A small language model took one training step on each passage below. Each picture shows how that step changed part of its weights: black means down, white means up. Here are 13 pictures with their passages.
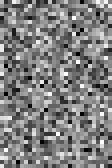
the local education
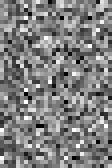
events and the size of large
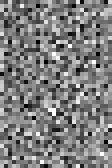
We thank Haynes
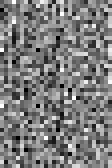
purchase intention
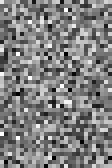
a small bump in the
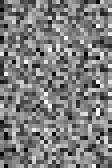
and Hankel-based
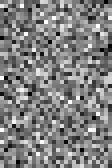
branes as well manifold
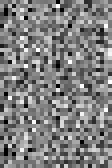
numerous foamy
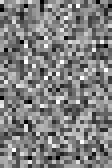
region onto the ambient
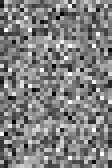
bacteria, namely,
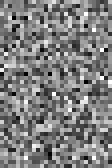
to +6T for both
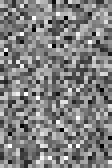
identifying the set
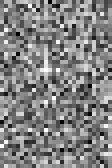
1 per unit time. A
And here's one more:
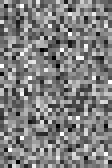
development through training,
